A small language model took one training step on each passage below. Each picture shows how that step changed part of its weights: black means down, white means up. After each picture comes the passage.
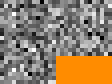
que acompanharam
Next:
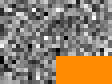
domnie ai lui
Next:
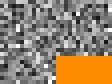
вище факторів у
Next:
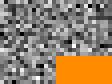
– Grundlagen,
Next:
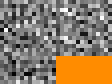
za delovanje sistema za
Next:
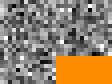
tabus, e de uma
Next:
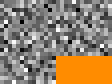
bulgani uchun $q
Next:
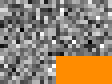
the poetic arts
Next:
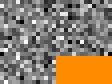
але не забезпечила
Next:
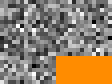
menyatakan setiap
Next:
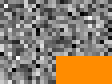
депозитов и
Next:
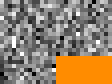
tizimli asosda ishlab chiqish
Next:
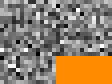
por longos períodos,
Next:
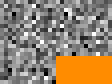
расчет для определения
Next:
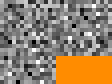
для определения направления
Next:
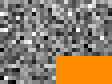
5 yıl arası
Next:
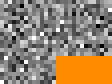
(центральных мест),
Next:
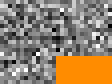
axborotni tarqatish
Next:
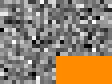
devoted to the use
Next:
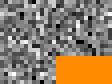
yalpi huquqiy,
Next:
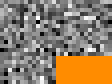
Game Monopoli untuk
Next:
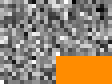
emocional es súper
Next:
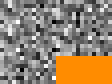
VIII SMP
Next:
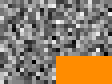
bank operatsiyalarini xavfsiz va
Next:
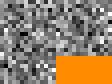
для використання в Україні.
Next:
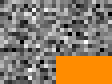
Mahasiswa dalam
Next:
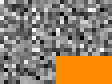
Tarbiyachi va
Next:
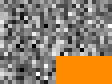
(WHO Global
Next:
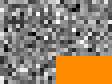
do presidente, é
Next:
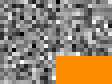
думка автора як
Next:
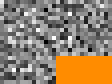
xayrli ishlarni
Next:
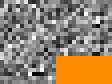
uma educação inclusiva,
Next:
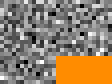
periculosidade e a
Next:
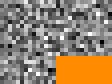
amalga oshiriladi. Harakat
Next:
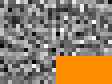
maioria apenas ouviu
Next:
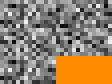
yang mereka jalani
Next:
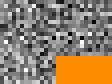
ҳәм де оған
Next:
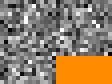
selulosa dari tanaman
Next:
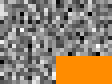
Da un lato,
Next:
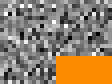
voluptua. At
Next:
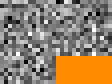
nestajanje pod
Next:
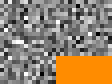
(Казахстан) Doctor
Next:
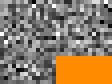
permite evaluar el nivel de
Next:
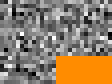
arxivlanadi va
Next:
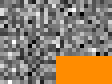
que poco a poco
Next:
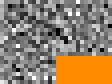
kabi turli detallar bilan
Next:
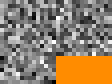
hislarini va talablarini
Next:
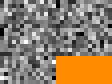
variación entre las diferentes
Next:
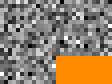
ورودی با
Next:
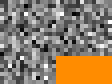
N. Zalta,
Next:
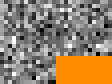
faoliyatli, jarayonli,
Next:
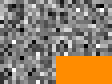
dan padat karya
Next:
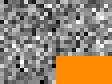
asr-axborot asri
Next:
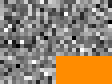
in Australia.
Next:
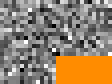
necesidad de emplear
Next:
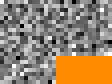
zur Vermeidung von
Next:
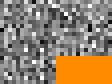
constitucional. En las
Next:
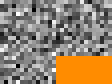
respuesta eficiente,
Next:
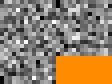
Hercegovine provode
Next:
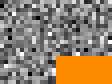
ativo ao longo
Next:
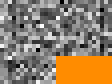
Informatics Abstract This
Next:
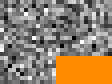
quatro questões para
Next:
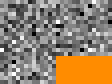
bir haqiqatni chuqur
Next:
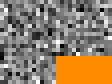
of prolonged
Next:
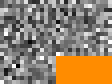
crisis de falta de
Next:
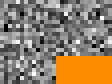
yaxshilashi mumkin.
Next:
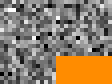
kadar zıt
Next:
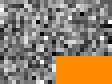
*la invocación,
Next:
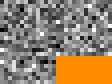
moslashuvchanligini aniqlash
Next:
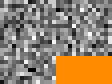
em pessoas com doença de
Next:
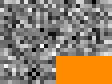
sentimento de prazer
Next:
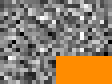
société, sous la
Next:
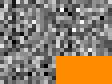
ألم الحلق،
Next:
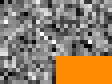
urug'ning namligi
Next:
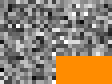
aniqlab olinishi
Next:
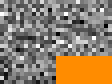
2. Granuloma
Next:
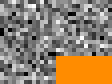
la ética como la relación
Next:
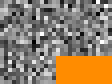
the most cited.
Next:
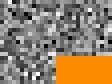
4]. LabView
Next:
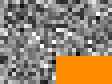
bilan cheklanmasligi
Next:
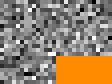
борада катта
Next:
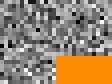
crecimiento de la
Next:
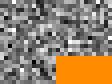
de la tierra*
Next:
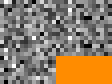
Acesso em: 15 maio
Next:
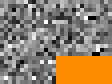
da educação inclusiva, além
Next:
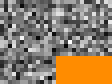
de Pradomar,
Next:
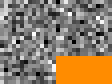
Foram realizadas na
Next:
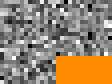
de se détendre
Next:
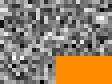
the IGAs, the
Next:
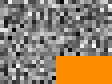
disidencias. El
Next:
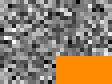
tabiati, odamlarning
